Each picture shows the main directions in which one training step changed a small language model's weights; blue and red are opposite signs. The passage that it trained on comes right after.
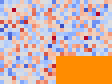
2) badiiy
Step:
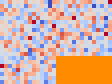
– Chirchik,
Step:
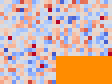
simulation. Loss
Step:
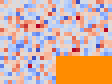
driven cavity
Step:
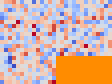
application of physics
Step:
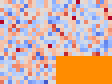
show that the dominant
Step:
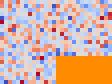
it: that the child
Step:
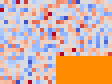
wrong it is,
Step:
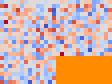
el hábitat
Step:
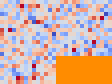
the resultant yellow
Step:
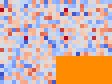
white or very
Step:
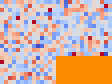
due to additional
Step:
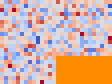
most abundant groups
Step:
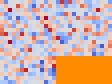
determined. It is
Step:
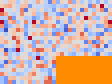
accounting information systems
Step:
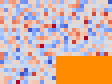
centuries and
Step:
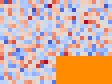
of expression, their
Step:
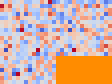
drive Table
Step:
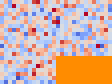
that it will turn in
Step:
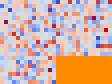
nos hemos
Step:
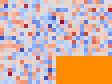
formed minute blood
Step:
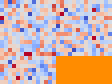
that it does not require
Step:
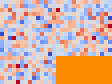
Densidad Inicial
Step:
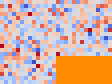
and their integration with other
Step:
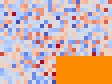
and communication with an
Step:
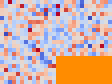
Figure 5 - An
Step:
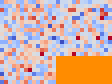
and “Feeling
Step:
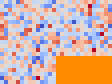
and HCT 15
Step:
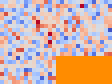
с почвой и
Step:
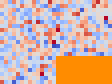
treated with integrative
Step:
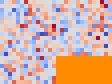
of Grapes,
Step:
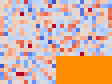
da Gaita*,
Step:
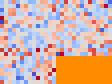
that is largely
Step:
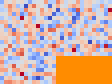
ela também
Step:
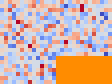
burial does
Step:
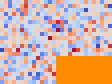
times more,
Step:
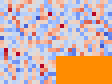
heeft nimmer
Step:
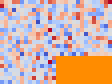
al Título
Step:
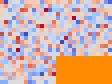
basert på en
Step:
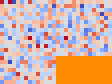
the previous stage of
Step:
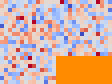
decision tree to
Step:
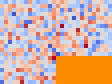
la Alianza
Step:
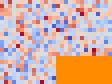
OF THE
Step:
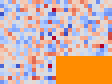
of Sciences of the
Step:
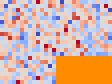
AZ-5 ha
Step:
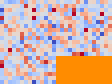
Europea, che
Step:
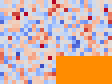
nos caen
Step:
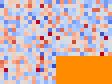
crucial insights
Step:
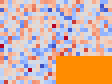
in Poland,
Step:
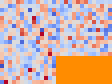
in Egypt.
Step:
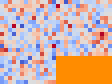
Ukoliko u
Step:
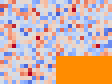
clearance of
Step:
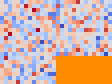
down of cell
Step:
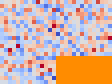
em decorrência das
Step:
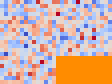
kelib suvning
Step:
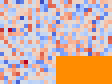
the decline in
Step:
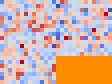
3 Class III
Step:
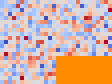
puede ser
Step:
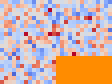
found to be D_q
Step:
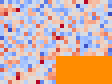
such as SEATS
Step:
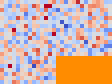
in underestimation of
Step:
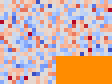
inquisitorial que
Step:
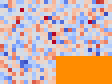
reduction in permeability
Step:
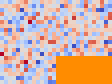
groups. Good
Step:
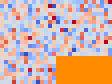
study, polyester
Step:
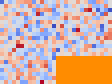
22. genital
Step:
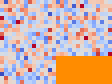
model, as follows:
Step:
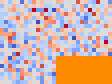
coarse structures
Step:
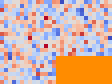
of short-acting
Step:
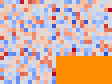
around each sensor
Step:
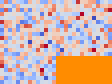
of India is not
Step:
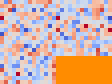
bolalarning 7
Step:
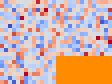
baixo de
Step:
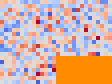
entre os nove
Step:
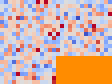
Genetic Resources
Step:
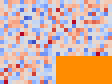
communicate throughout the
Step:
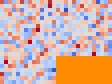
cases, AUC
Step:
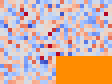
of America,
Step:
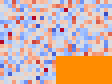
Annex II,
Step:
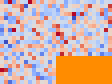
the data, prepared
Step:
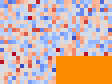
ichki audit
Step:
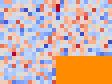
Analysis The researcher
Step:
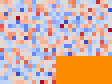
реакцию -
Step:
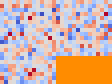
sol tiykarda
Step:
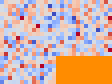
que também é uma
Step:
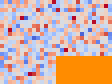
cell counts,
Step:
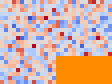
de conocimientos
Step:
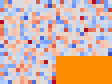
in schooling,
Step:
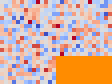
також факелу
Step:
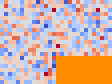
structural systems were
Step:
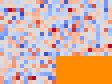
view an opinion
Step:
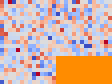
the use of social networks
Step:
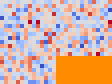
prasarana yang
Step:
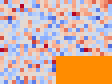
to create tangible
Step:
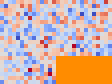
b$ در
